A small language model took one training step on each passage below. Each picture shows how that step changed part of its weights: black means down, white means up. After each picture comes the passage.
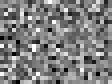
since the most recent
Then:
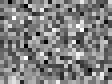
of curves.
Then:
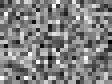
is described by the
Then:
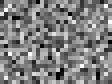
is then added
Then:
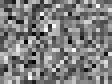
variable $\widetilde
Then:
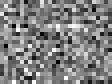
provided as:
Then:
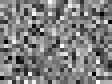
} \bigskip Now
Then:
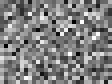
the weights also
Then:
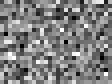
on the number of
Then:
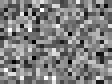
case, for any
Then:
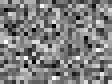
performed, all
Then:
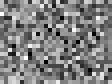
of indices
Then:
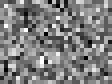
of Euclidean
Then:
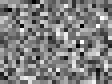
trend is
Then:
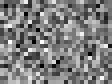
%In other
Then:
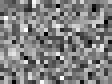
of values in
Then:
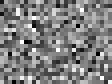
fourth moment
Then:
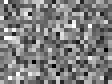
monoids, using
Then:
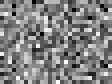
strictly convex, has
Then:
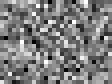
proof of the large
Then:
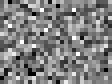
vector space. A
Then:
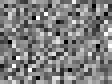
objective across
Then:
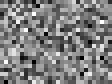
of the Claim}
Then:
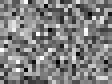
of the weak
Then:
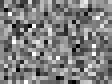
\delta {\mathbf
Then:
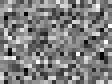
thus the relation
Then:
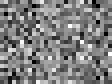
second order components
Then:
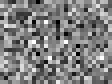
$S$ be
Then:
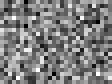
the derivations of
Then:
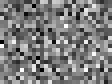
spikes under
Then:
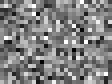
(a cycle or
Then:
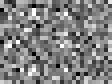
be completely
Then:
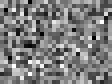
properties. On the
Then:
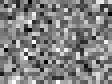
action of $p
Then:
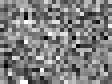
this provides many
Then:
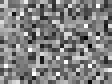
naturally in
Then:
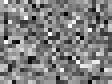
global estimation instead
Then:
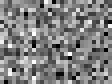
each of the three
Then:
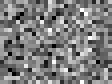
$$ Then we have
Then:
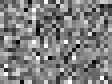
appears to be
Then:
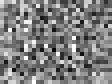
the set of
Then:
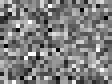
M$ is
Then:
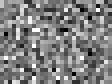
in the mesh
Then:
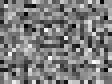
that the bijection
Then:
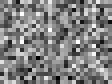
\Sigma$ and
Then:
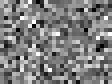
a TPM
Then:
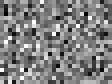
have, by fact
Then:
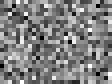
finite diffusive
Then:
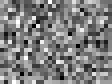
composition of the other
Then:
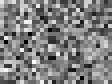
the remaining graph
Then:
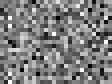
we have found that
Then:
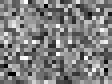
of $R$
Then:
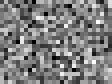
two boundaries,
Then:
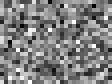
are \ce and
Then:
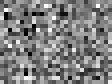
this construction, which
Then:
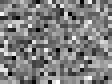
then $\Gamma$
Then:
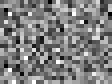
notions of
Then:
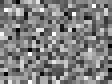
is a table algebra
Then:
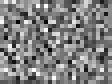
example, the computation
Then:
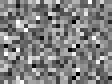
= \lambda$,
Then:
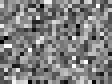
strictly monotone
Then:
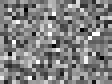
\] or to the
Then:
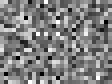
them is the
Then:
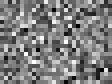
several definitions and
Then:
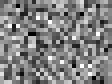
expressed as \[
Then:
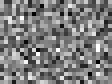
directions in the
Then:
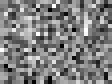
by the polynomials
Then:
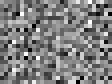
one way or another
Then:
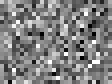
\] The observed
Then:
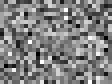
it contains all finite
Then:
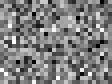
efficiently by
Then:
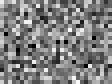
the same time,
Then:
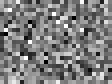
of algebraic type
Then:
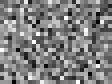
but in the
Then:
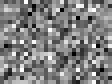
\infty$. Then
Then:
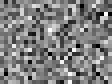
and establish its asymptotic
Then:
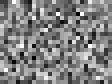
parameters change further,
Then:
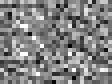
\cdots +
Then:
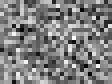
as the input
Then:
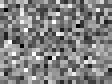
to the problem of
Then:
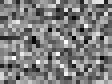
on the proof of
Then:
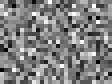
t, \delta
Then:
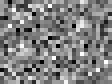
paper. We
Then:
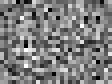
this paper we give
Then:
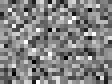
order elliptic problem},
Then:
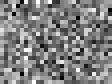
the training of
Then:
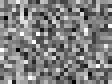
work in the derived
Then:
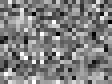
for all values of
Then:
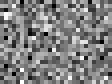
eventually specialize
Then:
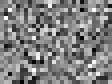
quotient $\{\pm 1
